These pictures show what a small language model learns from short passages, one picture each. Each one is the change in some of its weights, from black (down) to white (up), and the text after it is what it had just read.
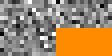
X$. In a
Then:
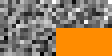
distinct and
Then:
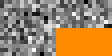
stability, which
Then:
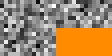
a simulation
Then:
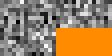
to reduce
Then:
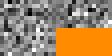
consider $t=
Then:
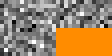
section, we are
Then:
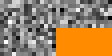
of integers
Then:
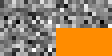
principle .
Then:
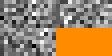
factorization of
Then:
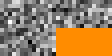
of HR has
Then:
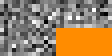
It is the
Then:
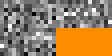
as it has been
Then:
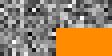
that suppling
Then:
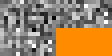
to be satisfying
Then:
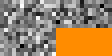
technique of
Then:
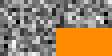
from the high
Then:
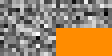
evaluations. -
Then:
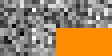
supported in
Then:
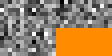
that there is no
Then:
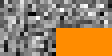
potential to
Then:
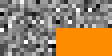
input that is
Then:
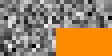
last span
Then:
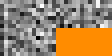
being developed
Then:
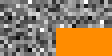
for resistive
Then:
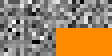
gender or
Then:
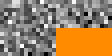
of module}
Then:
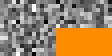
(see Theorem
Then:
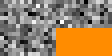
2, then the
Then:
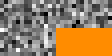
and variances
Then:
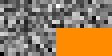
where it can be
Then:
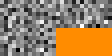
is possible to
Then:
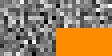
to form a
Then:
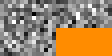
; \draw
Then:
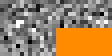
satisfy assumption
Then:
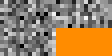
K-P boundary
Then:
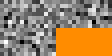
presenting with
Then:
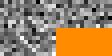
an analogous
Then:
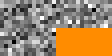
media can
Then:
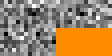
speed is
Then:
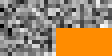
before their
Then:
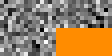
has property
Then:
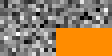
Problem This
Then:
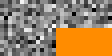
most famous
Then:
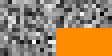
variable is
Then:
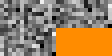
address its
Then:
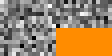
introduce some
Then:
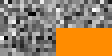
bundle on
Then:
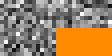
holds. If
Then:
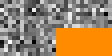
that the formulation
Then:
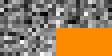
and $\lambda$
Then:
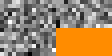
of {\em
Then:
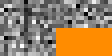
with the case
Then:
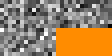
that would allow
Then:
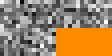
reduction followed
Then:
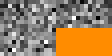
In Nonlinear
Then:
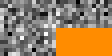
$I$ the
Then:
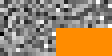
is only a small
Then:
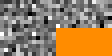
Banach space
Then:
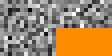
have been used:
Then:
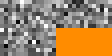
peaks in
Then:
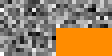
that $\partial
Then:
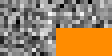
time result in data
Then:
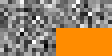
analysis to ensure
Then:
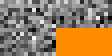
used to support
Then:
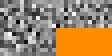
loadings are
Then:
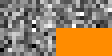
initial analysis of
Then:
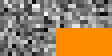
On the one
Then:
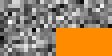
of UV
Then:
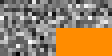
if it satisfies
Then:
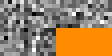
or without
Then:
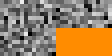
to address
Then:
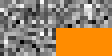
function) being
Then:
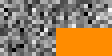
over $R$
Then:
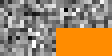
this paper have been
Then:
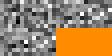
but also during
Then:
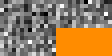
and only if
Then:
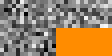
entity to
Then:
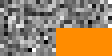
the one dimensional
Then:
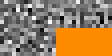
to remark
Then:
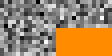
an extra
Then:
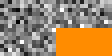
projections and
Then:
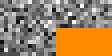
changes, and
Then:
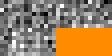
and only if the
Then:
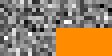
impact of
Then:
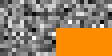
this support are
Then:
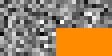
is, to a
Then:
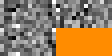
then so does the
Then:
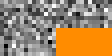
estimate the
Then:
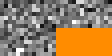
The first assumption
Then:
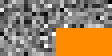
and as a
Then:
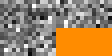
theorem was part of
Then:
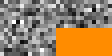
widely used
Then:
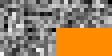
the proof of Lemma
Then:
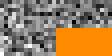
the class $\m
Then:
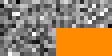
4 Flight
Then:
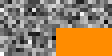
that $\A
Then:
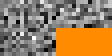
to support higher
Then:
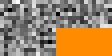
affect the
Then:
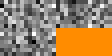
a hybrid
